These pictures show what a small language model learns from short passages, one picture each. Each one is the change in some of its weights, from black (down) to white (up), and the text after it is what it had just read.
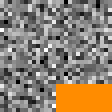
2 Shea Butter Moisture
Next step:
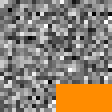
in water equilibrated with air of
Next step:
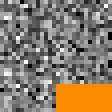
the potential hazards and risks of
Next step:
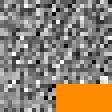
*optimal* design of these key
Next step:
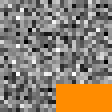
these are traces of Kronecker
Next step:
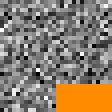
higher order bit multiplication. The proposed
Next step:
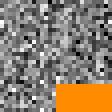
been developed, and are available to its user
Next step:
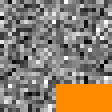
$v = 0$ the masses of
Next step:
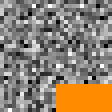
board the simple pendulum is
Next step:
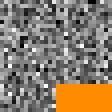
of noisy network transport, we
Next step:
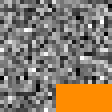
of the excited states merging into
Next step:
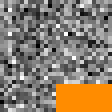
mode, we can determine its contribution to the
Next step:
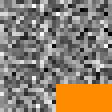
$X$ as they appear in higher
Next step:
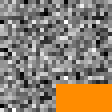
database that accounts for sources of uncertainty that can
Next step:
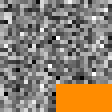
that the file sizes of audio and visual files
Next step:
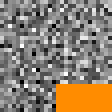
In the VLA spectra, only weak emission
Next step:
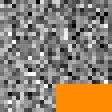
it ought to be in the neutral
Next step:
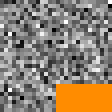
effects in jet-based DIS event
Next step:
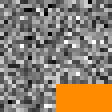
higher QYs than in bulk
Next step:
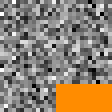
coefficients $A$ and $C$ can
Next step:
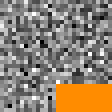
a higher-boundary non-crossing
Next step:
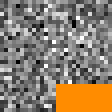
a time resolved imaging and micromagnetic simulation
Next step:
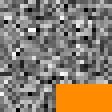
the level of disclosure which might depend on
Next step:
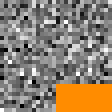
angles of N dimensional polar coordinates as $
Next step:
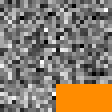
gate error rates, the experimental fidelity
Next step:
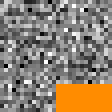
synthesis of propyl gallate in the
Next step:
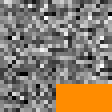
and Fungicidal Activities of
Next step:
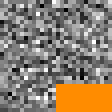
for Biliary Obstruction: A
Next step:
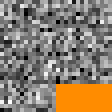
is required to set up initial agents. The
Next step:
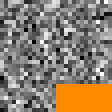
mutual influence and interconnection of entropy
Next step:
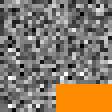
may cause oxidative stress, resulting in
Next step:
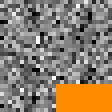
Prompt: Tall green can
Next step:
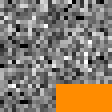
with *Helicobacter
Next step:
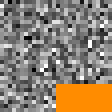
were slowed down and the last 50
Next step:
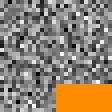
It seems to be the same position, which
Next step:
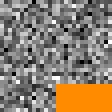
0$ : \begin{equation*}
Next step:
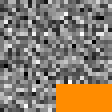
a skew-adjoint operator
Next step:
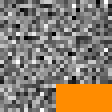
4. schools to pay much attention in teaching
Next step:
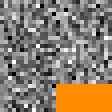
not mere geographical locations on a
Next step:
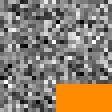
the constraints. The solutions of the equations of
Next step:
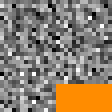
points, when maintained at high temperature during
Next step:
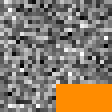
at these phytochemicals'
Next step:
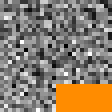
the cost of privacy, especially in GenAI
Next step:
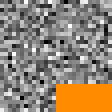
*Implement algorithms that are able to perform
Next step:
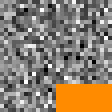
to be considerably larger than the Hubble
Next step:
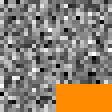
Fourier space as the multiplication by \[
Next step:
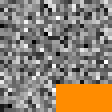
Supervision P : Project administration Fu
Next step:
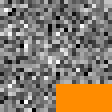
consists of orthonormal (with respect to
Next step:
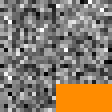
my study, as historical narration
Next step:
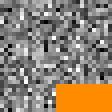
some electronic orbitals even have *p*
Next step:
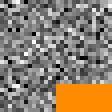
The disappearance of the
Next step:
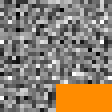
ecosystem research Sea temperatures are typically measured either
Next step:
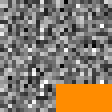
observed that 60 percent agreed that the
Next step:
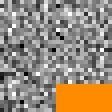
Baikal-GVD neutrino
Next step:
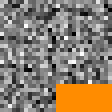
trade from a phenomenological perspective. The study
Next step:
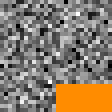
be confident enough to come and invest
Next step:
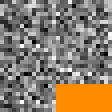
corrugation amplitudes $h$. The
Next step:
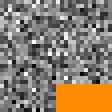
the worms will reproduce, never
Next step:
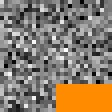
representation, but ultimately a
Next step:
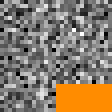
a trade-off between cost and reliability
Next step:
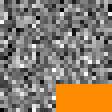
Irr types, see detailed description in
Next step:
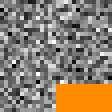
of Psychotropic Substances
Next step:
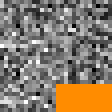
hand, it was recently realized
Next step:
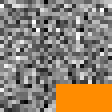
Foundation via awards
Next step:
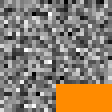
involve a green mission". Bangar,
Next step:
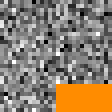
is as high as 14.6%.
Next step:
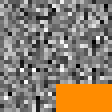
involves the fact that the experimental resolution on either
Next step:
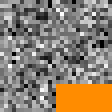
moreover, the numbers t_0 and
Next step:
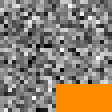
solving non-routine and
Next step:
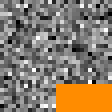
constitute a fundamental link between primary
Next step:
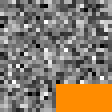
resolved simulation and the multiscale simulation,
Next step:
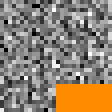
\begin{figure}[h] \centering
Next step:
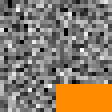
its life cycle. Open access /
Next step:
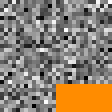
amplitude for $w = 1/2$
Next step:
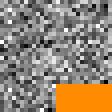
limit}. A closer look to the boundary
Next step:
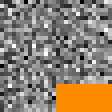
Impedance 50 Ω -
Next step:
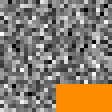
with the maximum inhibition of about
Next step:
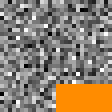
with the $H(q)$ of
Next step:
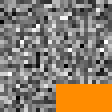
to the more false vacuum domination cases
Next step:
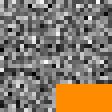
that collinear singularities only appear when
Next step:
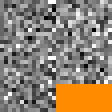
understand the details of HTC. -
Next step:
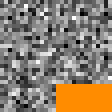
are commonly used as manure and the
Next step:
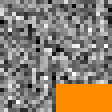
by conformal Ward identities and reduce
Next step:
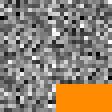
charge densities. From these DFT calculations,
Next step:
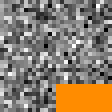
Stage~1, the pipeline
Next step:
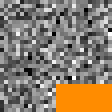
phase. The remaining physical question is why a
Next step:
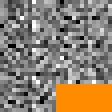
{\bibfnamefont {B.~A.}\ \bibnamefont
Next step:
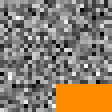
Finally, the ellipticity of the
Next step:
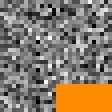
affect the daily activity pattern of this species under
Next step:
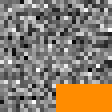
analyses to be performed (if applicable),
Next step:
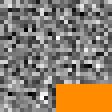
rural population in and around of
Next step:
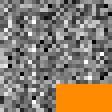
attributed to specific historical linkages, with
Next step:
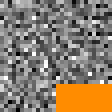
labeled with a letter and a color
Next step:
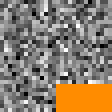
penetration test and proceed as systematically
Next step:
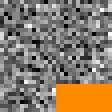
. The polyphenols have
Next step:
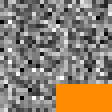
characteristics of linear and non-linear
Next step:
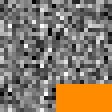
as it is, without being reduced or
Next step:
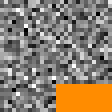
operator $H_{\rm eff}$ satisfying
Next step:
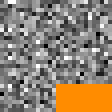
Department of Pediatric
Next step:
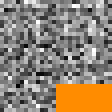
su edifici esistenti in
